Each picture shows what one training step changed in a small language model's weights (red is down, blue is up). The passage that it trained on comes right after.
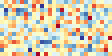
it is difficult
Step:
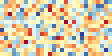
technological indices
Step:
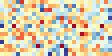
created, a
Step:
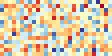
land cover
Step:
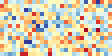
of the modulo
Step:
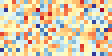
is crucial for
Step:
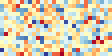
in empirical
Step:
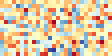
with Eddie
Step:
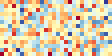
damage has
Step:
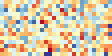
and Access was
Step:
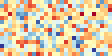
use of international
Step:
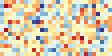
portal; the
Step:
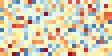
will also have to be
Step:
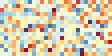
in order to remove
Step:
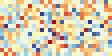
agents increasingly
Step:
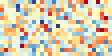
Circuits and
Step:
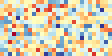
advanced cases,
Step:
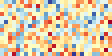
shop. However,
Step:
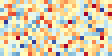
experiment 1 with
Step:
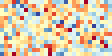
address * Your
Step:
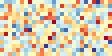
of datasets can
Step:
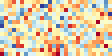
a positive regression
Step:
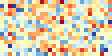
respectively. To ensure
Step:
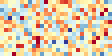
Key words:
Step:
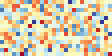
in their LPIS
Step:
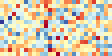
the cuff)
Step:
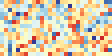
the average light
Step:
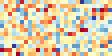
expressed in a
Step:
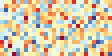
is used, which is
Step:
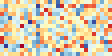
to completethe
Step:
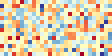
only for members of
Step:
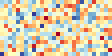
reasoning based
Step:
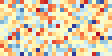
energy stored and
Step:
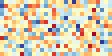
to be used throughout
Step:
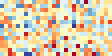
Therefore, an analysis
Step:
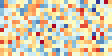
to the lowest
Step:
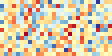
best practices of
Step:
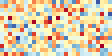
granted by the
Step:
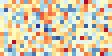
is obtained by using only
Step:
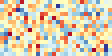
separate from the
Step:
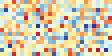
is related to the
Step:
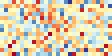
has to correlate with
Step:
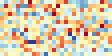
included 150 participants
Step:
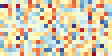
research involved.
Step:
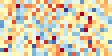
software for social
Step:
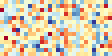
control on resin
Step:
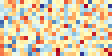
a projection of
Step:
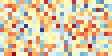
toward violent
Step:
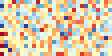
other parts of the
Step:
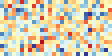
it undergoes
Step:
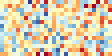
for a radon
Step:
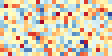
and institutional
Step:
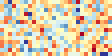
interface it is
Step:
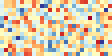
a clear increase in
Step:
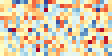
well as teachers in
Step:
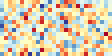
a concentrated sol.
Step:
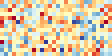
Research Centre,
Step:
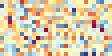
Death 1 2%
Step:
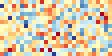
AI Artificial
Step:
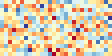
most prevalent life
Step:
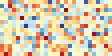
Wu et al.,
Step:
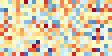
as well. The presented
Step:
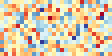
tools causes
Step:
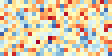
strategies for improvement
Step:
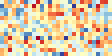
they are organized by
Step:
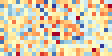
Zhu *et
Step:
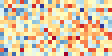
it avoids
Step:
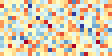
all mothers
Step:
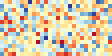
In all children during
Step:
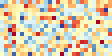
relationships which may be
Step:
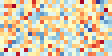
causes to
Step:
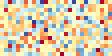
DC. is a
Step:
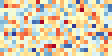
and other residual
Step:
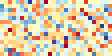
S$. The two conditions
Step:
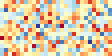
is active,
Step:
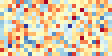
its system message
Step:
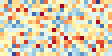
of chitosan
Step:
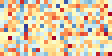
spices data was
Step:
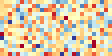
intended to support
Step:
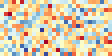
structures of the
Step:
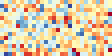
programs and of the
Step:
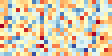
and wine with his
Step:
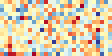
Correlation in
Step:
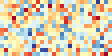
congestion of
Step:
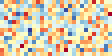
the security of
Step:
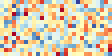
each study location within
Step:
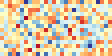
on material properties has
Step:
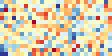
ageing, see on
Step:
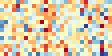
evolve in
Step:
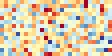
became a large
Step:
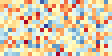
olive environmental
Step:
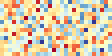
plant commonly
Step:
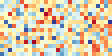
solute in the
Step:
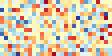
OF THIS
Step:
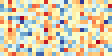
Let $H
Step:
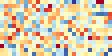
congruence over
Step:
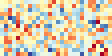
or referrals
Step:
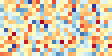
in the research field of
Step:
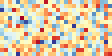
D O E Vi
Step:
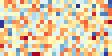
away their
